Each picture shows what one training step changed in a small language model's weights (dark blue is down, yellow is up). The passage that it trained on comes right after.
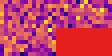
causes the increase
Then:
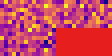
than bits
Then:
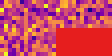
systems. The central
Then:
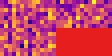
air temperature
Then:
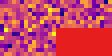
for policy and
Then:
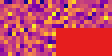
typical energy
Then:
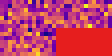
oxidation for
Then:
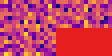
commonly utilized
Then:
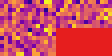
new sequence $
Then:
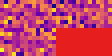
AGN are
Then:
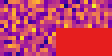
a lot on
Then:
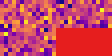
of AR does
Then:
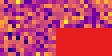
Thus, the global
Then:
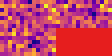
$\alpha$ indicates
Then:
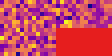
and action research,
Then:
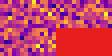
Fp +
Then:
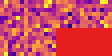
experiments. Column
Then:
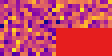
LAT science
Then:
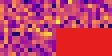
surface preparation
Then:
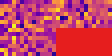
is a strategic
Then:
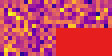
during the second
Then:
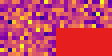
different director field
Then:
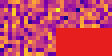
a common practice
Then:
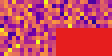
between shared
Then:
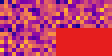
study was conducted in
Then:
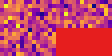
The equation for the
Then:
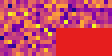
when given activities that
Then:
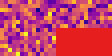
friction between
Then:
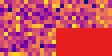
where $\delta
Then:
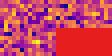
the behavior of large
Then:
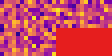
and teaching
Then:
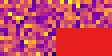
suffer from problems
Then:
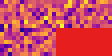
of cases.
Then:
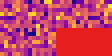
detailed view of a
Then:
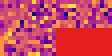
on this approach
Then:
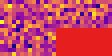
are defined without using
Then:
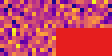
gluten free
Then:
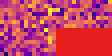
for total energy and
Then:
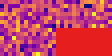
one distortion
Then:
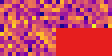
and 23 patients
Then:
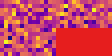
the institutions that
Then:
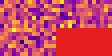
and virial
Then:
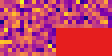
consider that possibility
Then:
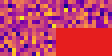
field saturates
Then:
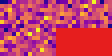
was also shown that
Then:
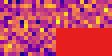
used for the
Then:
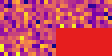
average of the system
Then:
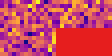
that the transformation
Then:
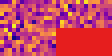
is a need to
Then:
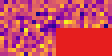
we do not expect
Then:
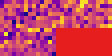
follows. Two
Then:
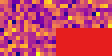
describe the data train
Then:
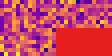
in terms of
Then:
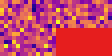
behaviour of its
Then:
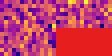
partners met in
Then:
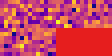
the respondents are highly
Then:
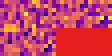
rely on
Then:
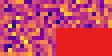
Then, construct
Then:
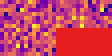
effectively discount
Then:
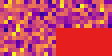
The second-order
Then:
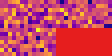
the percentage of
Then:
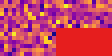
world are left
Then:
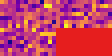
following recommendations
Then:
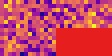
The importance of the
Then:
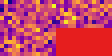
found that the
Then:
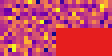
Cui and
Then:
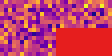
access all system
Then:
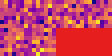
character and magnitude of
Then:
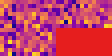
skills for Arab
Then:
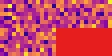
end up with a
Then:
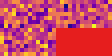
the time when it
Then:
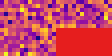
host power system
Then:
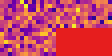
severity of cases
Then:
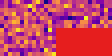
that qualitatively
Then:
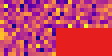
There is no
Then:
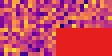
in the first
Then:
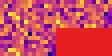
while they do not
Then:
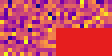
does not exist,
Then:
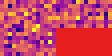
when trained on
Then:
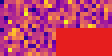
regression line for the
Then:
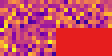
the A/B
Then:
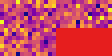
on the nursing
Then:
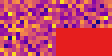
with a specific structure
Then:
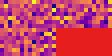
PL on
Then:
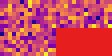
be applied to
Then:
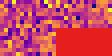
factor $\nu
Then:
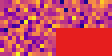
surrounding this
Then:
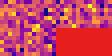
this distinction
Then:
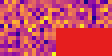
of protons
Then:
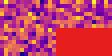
questioned the special
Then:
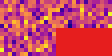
of Sciences
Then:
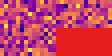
these errors on source
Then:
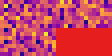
This translation is
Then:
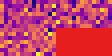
reduces required
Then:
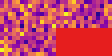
at the time point
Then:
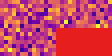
the scalability of
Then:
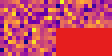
the employee to
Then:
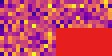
scale) of
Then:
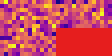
thanks N.
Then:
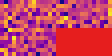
H is a
